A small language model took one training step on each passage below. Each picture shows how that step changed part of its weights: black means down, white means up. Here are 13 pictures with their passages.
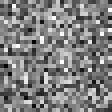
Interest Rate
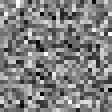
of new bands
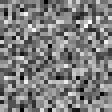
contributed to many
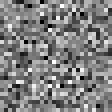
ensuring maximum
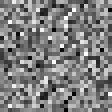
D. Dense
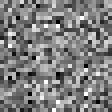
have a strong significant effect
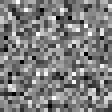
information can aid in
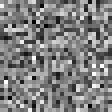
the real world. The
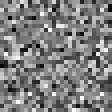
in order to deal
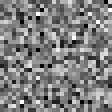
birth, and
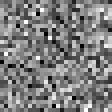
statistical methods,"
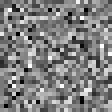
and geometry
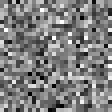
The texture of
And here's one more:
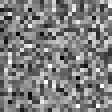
Based on this
